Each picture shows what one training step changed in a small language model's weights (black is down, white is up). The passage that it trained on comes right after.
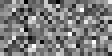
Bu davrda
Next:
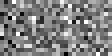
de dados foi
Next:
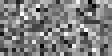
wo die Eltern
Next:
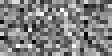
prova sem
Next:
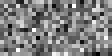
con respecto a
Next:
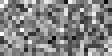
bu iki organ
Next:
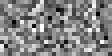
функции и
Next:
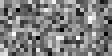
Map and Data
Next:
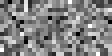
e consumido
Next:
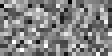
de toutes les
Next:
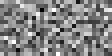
va vaqtni
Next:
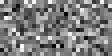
la construcción
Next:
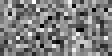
metainformação que
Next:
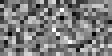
Unda xalq
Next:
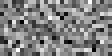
плотности и
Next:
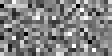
sutu tuz
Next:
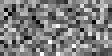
a common
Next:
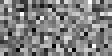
в местах
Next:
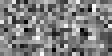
berkaitan dengan
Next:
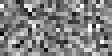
и поднимается
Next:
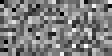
bunda bola
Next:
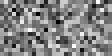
requires the
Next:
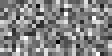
interesses além
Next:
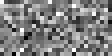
Universität zu
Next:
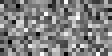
de proporcionar
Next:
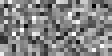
um momento de
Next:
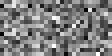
fruto de
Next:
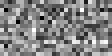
в свою
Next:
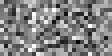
отражает не
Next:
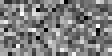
the International
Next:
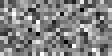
wij haar
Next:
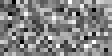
y Fry,
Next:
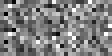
el asunto su
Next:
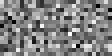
bu soʻz
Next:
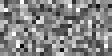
diária, o
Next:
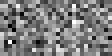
probable avant
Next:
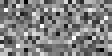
revisadas las
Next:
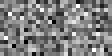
e legais que
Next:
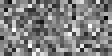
De esta forma,
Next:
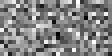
о войне от
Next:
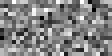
do Pará –
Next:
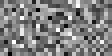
ou vinculados
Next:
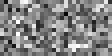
Hand, dass
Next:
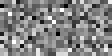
haqida turli
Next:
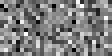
va shaffof
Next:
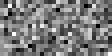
Bar sebagai
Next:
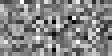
ini, kita
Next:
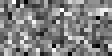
busca será
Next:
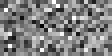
U sayohati
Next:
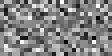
z tego
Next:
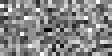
при меншому
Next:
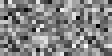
tentare di
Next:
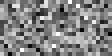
4 \cdot
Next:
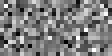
students who
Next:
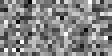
в процессе
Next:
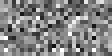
Research in
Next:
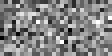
France Paris
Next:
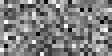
in the gender
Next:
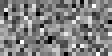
de uma usina
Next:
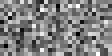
e fundamental
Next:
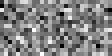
Всегда на
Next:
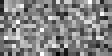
и ценностные
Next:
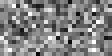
dike û
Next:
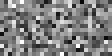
regulação do
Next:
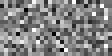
\text{ o
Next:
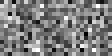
data historis
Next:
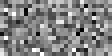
Essa análise
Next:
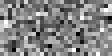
a eu. -
